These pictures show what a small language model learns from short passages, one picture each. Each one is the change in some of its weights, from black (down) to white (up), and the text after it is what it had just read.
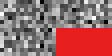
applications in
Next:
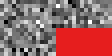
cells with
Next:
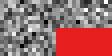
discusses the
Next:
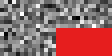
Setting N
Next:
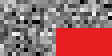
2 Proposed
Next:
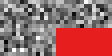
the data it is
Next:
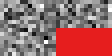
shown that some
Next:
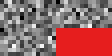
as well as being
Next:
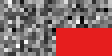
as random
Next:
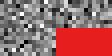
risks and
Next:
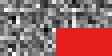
(b) on
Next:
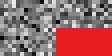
in Lagos
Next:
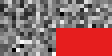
and its dependence
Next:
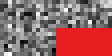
and corotation
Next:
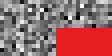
a common
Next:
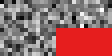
relative counts
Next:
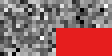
the composite
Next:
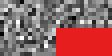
by the US
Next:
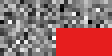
in contrast
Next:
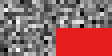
used for their
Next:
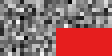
as the matrix
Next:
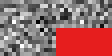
make speculations
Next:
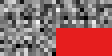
to speed up
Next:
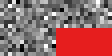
} PO B
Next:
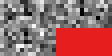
also demonstrated the
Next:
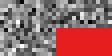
by experimental
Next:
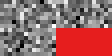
models, none
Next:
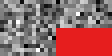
for them to
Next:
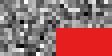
are desirable
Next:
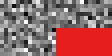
had improved.
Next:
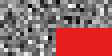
strong coupling
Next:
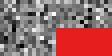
pore structure is
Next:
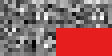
Upon the
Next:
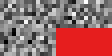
test is particularly
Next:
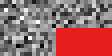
reviews the
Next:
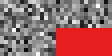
the Man
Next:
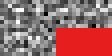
were able to
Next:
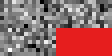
hour under
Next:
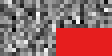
and nightly
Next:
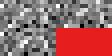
\centering {
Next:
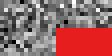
at an increase of
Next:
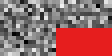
the data of
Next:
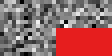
to the respective
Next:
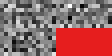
(but do
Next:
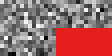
a slight
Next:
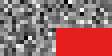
the event
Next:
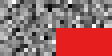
following key
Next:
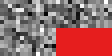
were found,
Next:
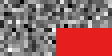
when they are in
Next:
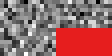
available P.
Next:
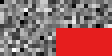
without atypia
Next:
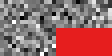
gravity of
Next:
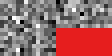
by Turian
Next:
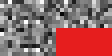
process model to
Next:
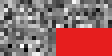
discussed in detail
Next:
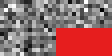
generated a set
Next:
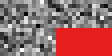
RPA and
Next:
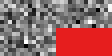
in $F$
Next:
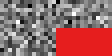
in calcium.}
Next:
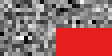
compared with the
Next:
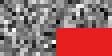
Given this
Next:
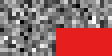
Volt and
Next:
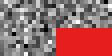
means that on
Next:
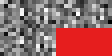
Physics and
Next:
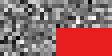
the operators
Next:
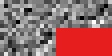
state to static
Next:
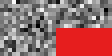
afford these
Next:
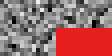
quantum black
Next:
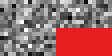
contributing to
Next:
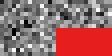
planning is
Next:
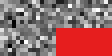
expected at scales
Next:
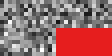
in the usual
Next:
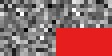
We did
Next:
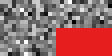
is written
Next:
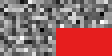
itself is not
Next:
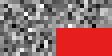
we therefore use
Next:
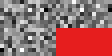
a concentration
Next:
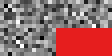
showing improvements
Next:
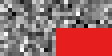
then here
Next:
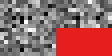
curve indicates
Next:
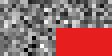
inner core
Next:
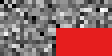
These data offer
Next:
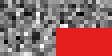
and relaxation
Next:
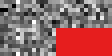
the mid of
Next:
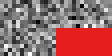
between 8% and
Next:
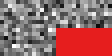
free of
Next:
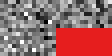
of young
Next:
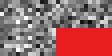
open boundary
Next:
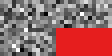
is given by
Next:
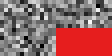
the members of
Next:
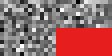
the diffraction
